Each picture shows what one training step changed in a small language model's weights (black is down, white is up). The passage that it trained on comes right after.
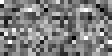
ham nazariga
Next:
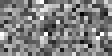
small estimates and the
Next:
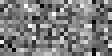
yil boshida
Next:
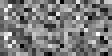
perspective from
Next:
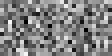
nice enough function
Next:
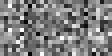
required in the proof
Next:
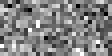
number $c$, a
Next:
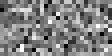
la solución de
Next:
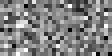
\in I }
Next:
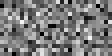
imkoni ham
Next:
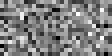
Закона за
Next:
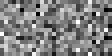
Torelli group
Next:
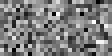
exist that can approximate
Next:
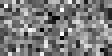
câmara de
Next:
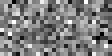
0$. We need to
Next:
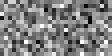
la interpretación de
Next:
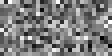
resposta na qual
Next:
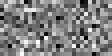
все ж
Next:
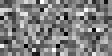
PJ, Fine
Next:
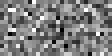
data. The approximation
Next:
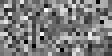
the renewal
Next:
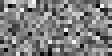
exponent. For each
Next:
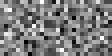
underlying geometry of
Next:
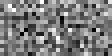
exact after applying
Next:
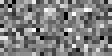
Xia, L.
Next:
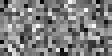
any homology class of
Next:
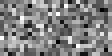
shall be proved in
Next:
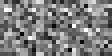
to the underlying
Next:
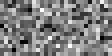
of $X$ is
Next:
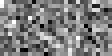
simply connected subset of
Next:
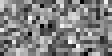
be a subset contained
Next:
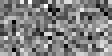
educación pensada
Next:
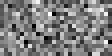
close to the
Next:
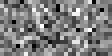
formats. -
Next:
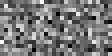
of conditions for convergence
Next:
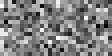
compact subset $\Gamma$
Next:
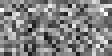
indeed the relation
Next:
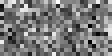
и тактики
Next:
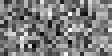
systems arising from
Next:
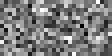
of the regularity properties
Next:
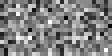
Ruhu ve
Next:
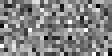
vertex $v$,
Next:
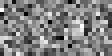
a point in ${\mathcal
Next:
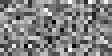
Origin of the
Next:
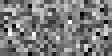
is the surface measure on
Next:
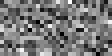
en las heredades
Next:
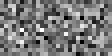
discrepancy 1 then
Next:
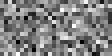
Since the collection of
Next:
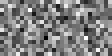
қонунлари ва
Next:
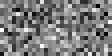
Then, we represented
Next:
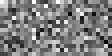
políticos y
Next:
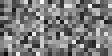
value up and using it
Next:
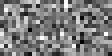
decomposition where the sum is
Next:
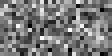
constraints in terms
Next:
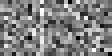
are positive. Let
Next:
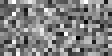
pixels that
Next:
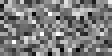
– про саму
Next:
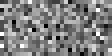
$C'$ are not
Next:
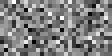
of Chemicals
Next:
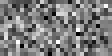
confronted with
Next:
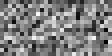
the classical Reeb
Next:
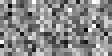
un ensemble
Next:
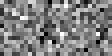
will be used to
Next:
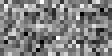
les fonctions de
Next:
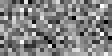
production de ce
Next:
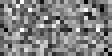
ini adalah
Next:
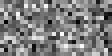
the author's
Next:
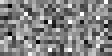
patient peut
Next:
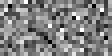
produto, além
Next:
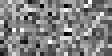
numbers. In order to
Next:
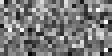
definitions of the
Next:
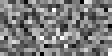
\nonumber \\ &\leq
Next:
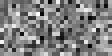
va boshqa
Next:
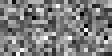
obtained the weak convergence of
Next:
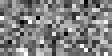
a semigroup
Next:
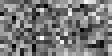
{eqnarray*} \label
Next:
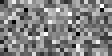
answer this
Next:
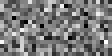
explained in the
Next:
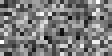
ask for a
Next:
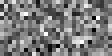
– uma memória
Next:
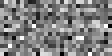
protestantes del
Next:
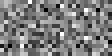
valoriza todo
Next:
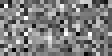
is assessed using
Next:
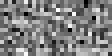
a function f on an
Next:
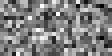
rather cheat the
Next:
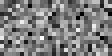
identical to a
